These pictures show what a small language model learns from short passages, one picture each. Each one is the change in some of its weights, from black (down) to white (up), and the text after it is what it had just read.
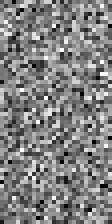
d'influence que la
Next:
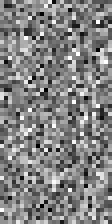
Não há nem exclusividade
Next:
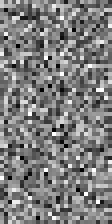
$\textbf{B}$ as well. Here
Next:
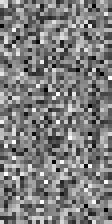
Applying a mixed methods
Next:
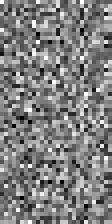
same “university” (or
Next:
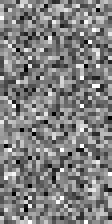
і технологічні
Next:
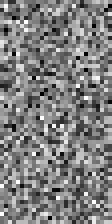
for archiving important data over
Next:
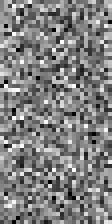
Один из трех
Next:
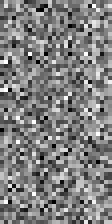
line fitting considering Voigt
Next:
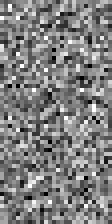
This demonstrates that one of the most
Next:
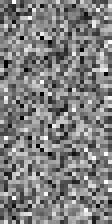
forma a incentivar e
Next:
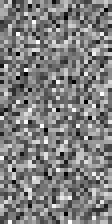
work hard for appreciation and
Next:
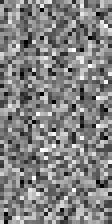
Jamie, um jovem de
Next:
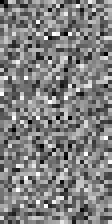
and Maja Piecy 4.
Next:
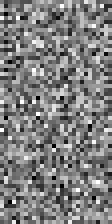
0.3 to induce the
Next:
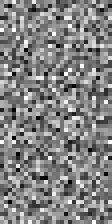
Oqar suv, ravon
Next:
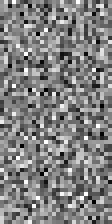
clouds are barely
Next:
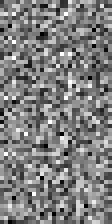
for the tiny ripple
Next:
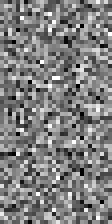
(a perfect constant would correspond
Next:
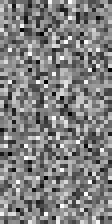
production amplitudes on
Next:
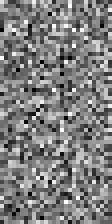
as a flexible tool for both
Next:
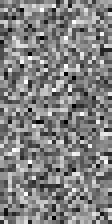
AA or AS, who served
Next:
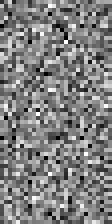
ending journey but i am
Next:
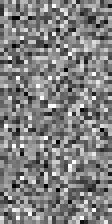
& Samani, Z. A.
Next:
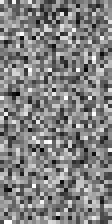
CS teachers have their own
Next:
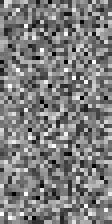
magnetic field produced by a small size
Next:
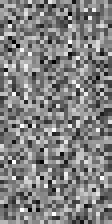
this section call for an operational
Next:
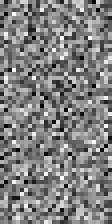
and $T_{\text{h}}$ are
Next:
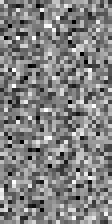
qiladi. Saudiya
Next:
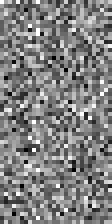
sohalardan biriga
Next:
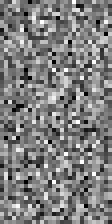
the complexity and related conflicts
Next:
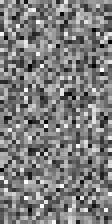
byudjet daromadlarini
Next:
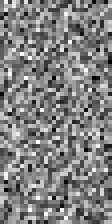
collaborative applications. In order
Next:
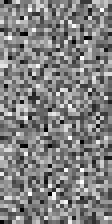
on how transfer learning is
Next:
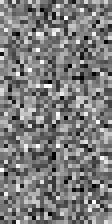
teaching about any particular AI
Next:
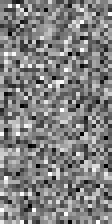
Sciences*, Vol. 35,
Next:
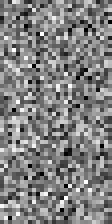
web 2.0 experiences in these
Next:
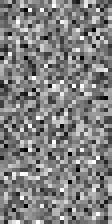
\label{model} As
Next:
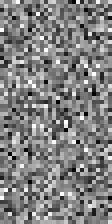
konusu komisyon
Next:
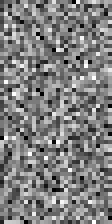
aan te leggen. In
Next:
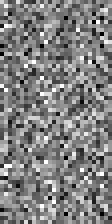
doers are healed, and that by
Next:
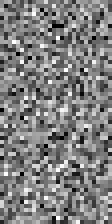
fragrant, fruit,
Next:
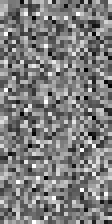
has recently been considerable discussion on
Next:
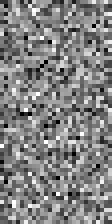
o impacto da divulgação
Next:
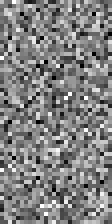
an arbitrary choice,
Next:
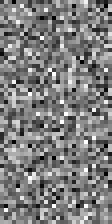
to enlarge the detection of
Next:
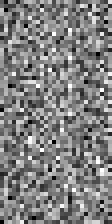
toda essa questão.
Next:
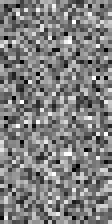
frequenta a escola, o que
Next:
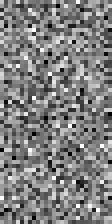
объективно оценить
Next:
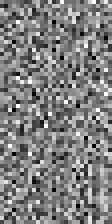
bibliographic information to
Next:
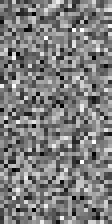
and ordinary f-mode
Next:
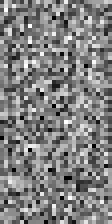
by looking at the optical and
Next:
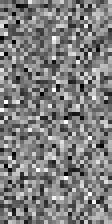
not well explained (see
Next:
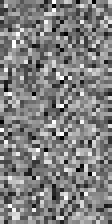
URL links on the page
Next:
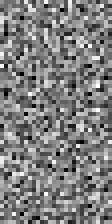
цей період книга
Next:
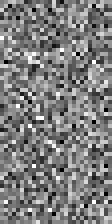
similarly \begin{equation}
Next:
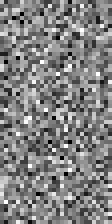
is in stark contrast to 3D
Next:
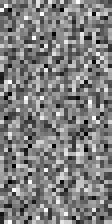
data on the emotional aspects
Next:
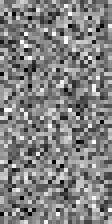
and customers' questions.
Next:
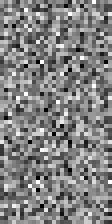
to Tom Osborne,
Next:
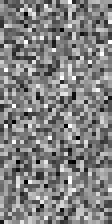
arasında yer alan
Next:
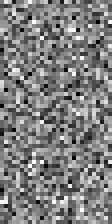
fikrlash sub'ektining
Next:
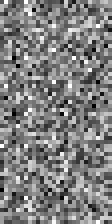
hamda o'qituvchi va
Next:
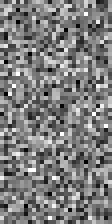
da comunidade em aprender
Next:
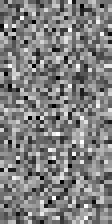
the IR spectra of substances
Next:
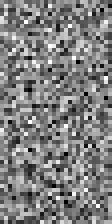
structure and a content of the
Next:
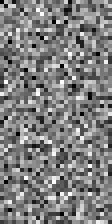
TPU instances. We compute
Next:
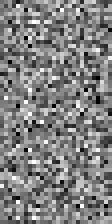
the \civ\ emission line.
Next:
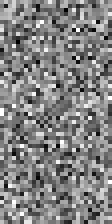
typical gas mass plus stellar
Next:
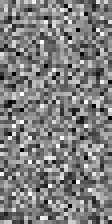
written by his pupil
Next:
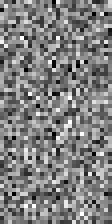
an agent interacts with an environment
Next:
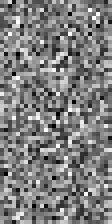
food supply. *Renew.
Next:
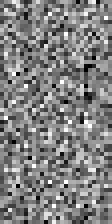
at reducing the total number of qubits
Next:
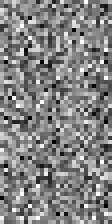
Там скарби
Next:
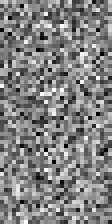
randomized, clinical
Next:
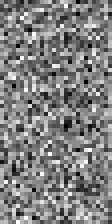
from three of our simulations which
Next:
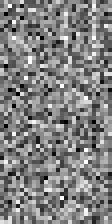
analytical theory for infinite
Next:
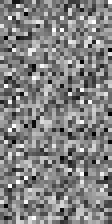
mahalliy xalq uchun
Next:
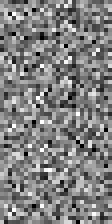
texnologiyalarni joriy
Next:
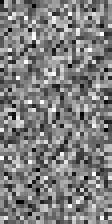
they can cope with large models (of
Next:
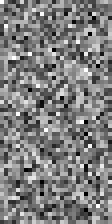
the results in terms of the angular
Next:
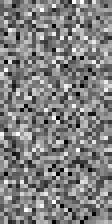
GRIECO and M.
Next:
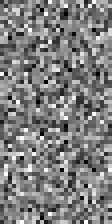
integrals. This enables us to
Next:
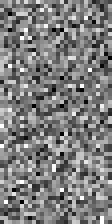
habilidades clave de la
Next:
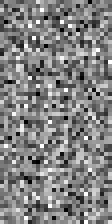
measurements over temperatures ranging from
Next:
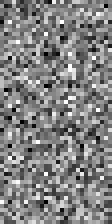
tenglikni ta'minlash va
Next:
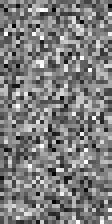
and adapting the model for the IC
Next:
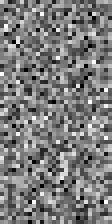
by the use of a large angular step
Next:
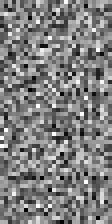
pedagógicas para
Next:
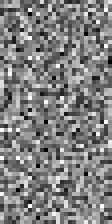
excellent approximation. In order
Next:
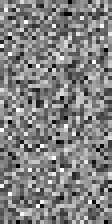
solely responsible for the content and
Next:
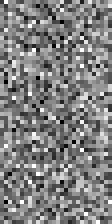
\begin{split} H_D
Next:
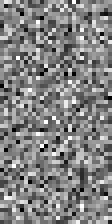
*DigiPal* is
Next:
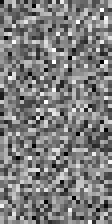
Notably, at 150mM
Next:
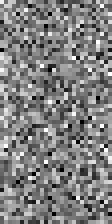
summarize the key factors
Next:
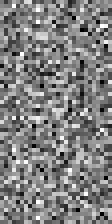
Tata Consulting ABI
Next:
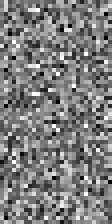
pairs), and so on. To set
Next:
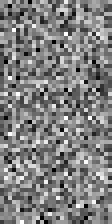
use to the user based on demand.
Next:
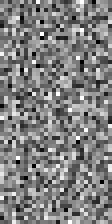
de um *status quo*
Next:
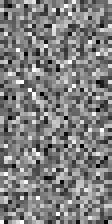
cidade de Porto Velho,
